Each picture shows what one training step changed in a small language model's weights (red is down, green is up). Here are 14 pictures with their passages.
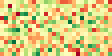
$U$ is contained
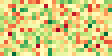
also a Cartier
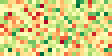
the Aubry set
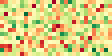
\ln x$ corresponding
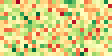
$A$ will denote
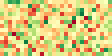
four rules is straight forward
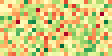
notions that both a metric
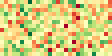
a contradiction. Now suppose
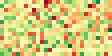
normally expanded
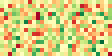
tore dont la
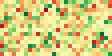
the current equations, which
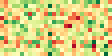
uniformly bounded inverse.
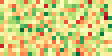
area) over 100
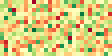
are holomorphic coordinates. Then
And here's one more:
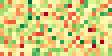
by making a particular choice
